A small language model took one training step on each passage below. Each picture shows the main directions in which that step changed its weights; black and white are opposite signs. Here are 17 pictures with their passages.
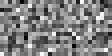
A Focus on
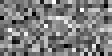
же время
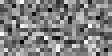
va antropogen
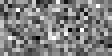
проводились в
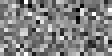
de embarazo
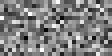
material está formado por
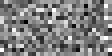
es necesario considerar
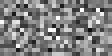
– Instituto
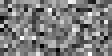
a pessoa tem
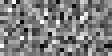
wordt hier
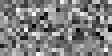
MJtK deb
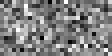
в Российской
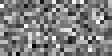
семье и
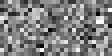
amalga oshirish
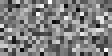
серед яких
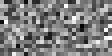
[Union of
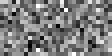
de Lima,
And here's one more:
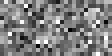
va boshqarish uchun
